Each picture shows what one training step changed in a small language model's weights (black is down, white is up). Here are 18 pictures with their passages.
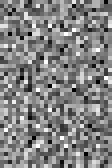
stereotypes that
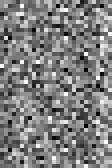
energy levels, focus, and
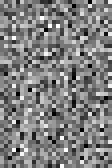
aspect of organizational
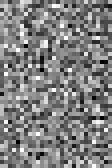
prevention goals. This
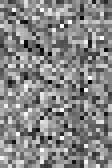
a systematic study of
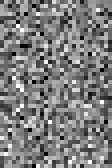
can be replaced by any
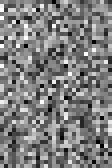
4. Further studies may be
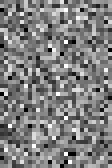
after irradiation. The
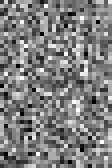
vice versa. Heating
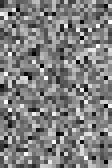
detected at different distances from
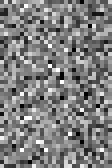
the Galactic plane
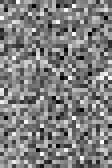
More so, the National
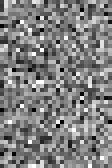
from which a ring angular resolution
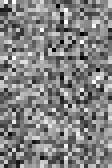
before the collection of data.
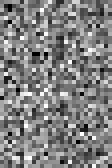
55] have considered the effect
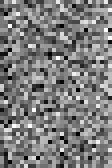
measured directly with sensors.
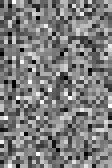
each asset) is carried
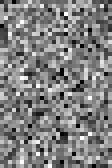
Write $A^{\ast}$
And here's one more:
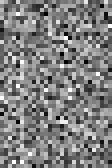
rational bounds adds considerable
